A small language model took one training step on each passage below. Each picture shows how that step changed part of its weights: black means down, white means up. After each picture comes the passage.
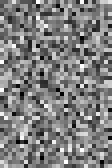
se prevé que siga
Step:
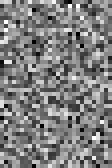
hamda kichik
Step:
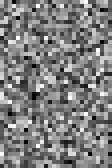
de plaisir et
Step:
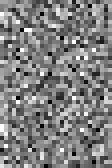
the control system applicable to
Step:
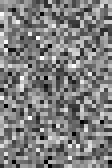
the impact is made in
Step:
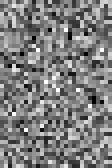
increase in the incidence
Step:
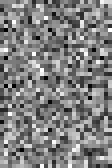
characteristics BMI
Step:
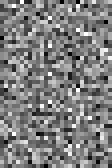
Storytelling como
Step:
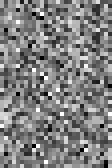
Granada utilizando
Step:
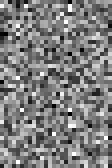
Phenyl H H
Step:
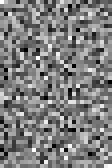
'embodiment' is
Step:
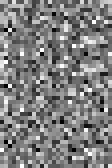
two ML training
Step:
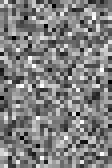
Lutfiy o'z
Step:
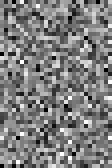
Spain due to the
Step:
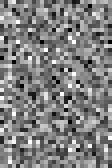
In the Republic of
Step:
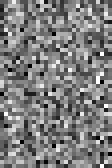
daného druhu
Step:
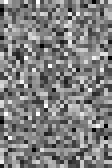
dapat diperoleh
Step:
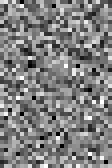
du clan. La
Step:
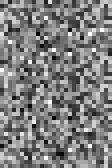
impact on the level of
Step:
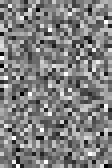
to **capitalise on
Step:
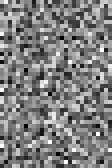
can be applied to
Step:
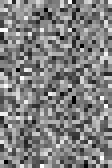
va boshqalarga
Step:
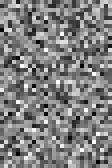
model 2 and the results shows
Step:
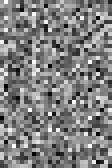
with very modest doses
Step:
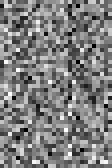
ekanligi qayd
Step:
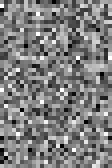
Sie im Zweifel
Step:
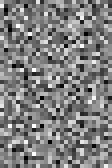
a sua dor e
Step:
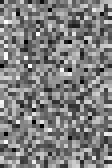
base saturation and
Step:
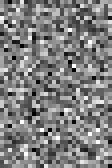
skin conductance
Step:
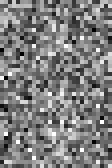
study, obtained and
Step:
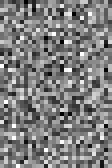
million tonna
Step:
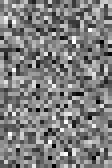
recorded by sensors:
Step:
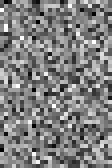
risk prediction
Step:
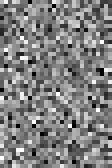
years is suitable
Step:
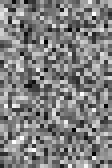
o acidente, todo
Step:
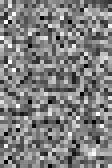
NRA Feb
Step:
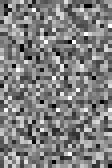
bin offsets
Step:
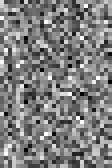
Закон про
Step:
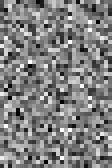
Comorbid pathology
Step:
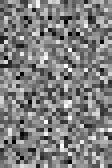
begrip beroep in
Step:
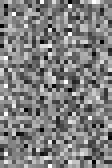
that the convenience and
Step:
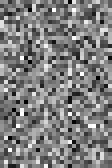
xom ashyo,
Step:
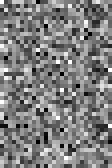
by *Agent A*,
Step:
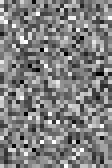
others (26,
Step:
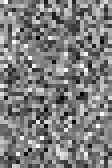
from this point on,
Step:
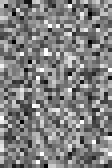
e da conduta perante
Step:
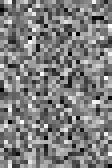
Masih terdapat
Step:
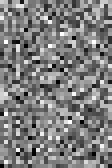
как в целом
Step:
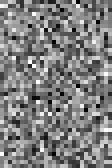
The species is declining
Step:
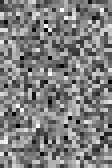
that discussed factoring
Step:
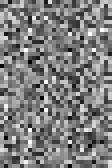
impact, the number of
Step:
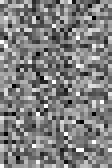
usually evolves
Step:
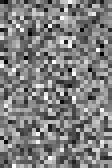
pour aborder la
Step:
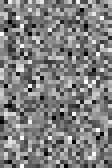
olarak bir amaç
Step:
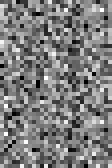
the MSO, which
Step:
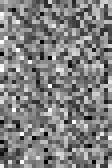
the use of Knowledge
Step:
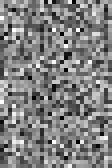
The functionality of the
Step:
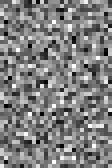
Coronado M,
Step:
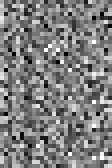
da ação**. São
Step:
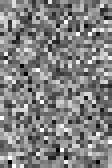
communication plays a significant
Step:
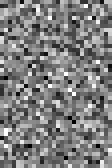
of water as $\mu
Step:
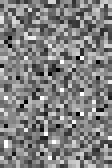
fire because of the
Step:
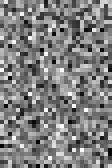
and is managed by the
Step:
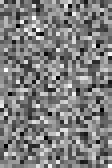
sul benessere
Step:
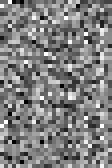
pilares da gestão
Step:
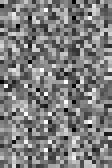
insights on air
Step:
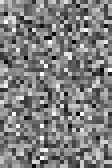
bacheliers sur
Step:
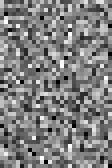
at Copenhagen
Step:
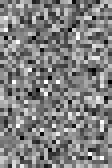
users. Leveraging
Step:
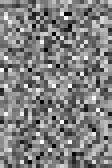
yoki tanlab
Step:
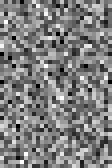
for the development of Higher
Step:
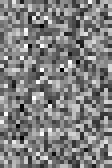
голос мира,
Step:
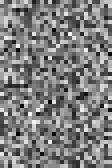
based on various study
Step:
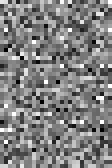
va foydalanish
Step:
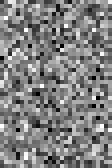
DEI challenges for
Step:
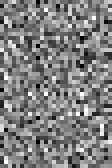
seen, the function is
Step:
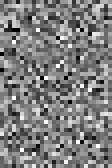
processual legislation.
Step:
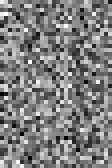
usul maktablari
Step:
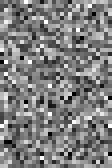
largest source of
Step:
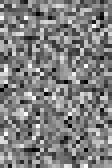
buttons in UI.
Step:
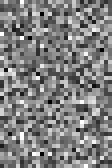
as separate land
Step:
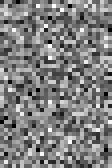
to ancillary material
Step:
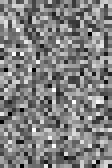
lower costs and
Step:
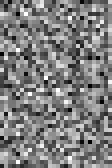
Synthesis and
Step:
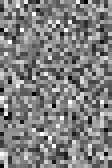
leads to more and more
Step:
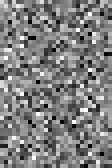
ін. У працях
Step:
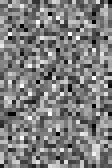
sportı hám
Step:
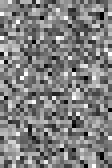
Various courses
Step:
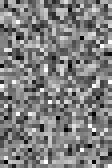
In terms of content and
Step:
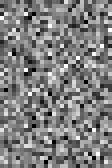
I., Oliyide,
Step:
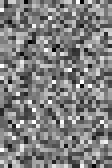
cette pratique
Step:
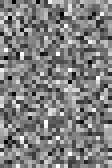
a free degree model
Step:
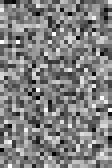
still limits the
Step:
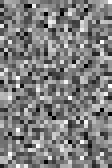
A., Bauer,
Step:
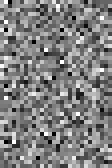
– тарих фанлари
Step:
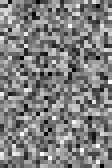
of Social Media
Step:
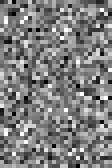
impressive underwater
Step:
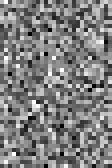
from the simulation and the
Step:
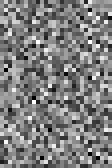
on the plane of social,
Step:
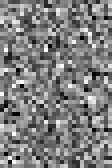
cultural events on prose
